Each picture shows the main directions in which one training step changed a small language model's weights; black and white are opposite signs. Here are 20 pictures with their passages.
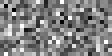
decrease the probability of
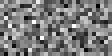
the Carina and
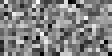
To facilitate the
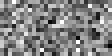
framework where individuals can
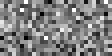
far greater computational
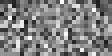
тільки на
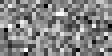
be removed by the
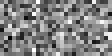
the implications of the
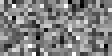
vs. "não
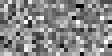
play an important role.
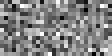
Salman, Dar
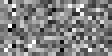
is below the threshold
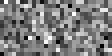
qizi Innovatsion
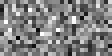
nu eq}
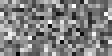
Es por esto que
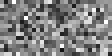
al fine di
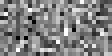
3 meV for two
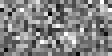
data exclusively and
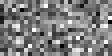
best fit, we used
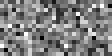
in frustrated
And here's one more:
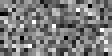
analyzed by Wang
